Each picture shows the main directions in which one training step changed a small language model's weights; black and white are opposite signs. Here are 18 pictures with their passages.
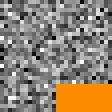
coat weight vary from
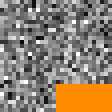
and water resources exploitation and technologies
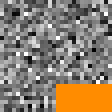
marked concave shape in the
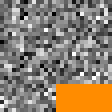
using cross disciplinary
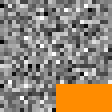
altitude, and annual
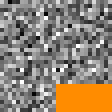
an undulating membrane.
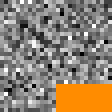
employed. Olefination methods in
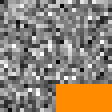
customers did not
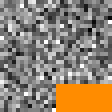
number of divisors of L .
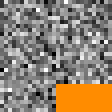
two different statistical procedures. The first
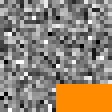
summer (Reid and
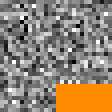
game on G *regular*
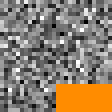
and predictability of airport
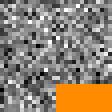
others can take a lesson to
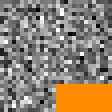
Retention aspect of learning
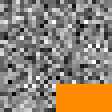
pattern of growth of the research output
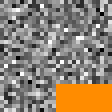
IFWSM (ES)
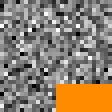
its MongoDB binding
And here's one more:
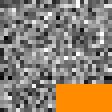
business activities both individually and in
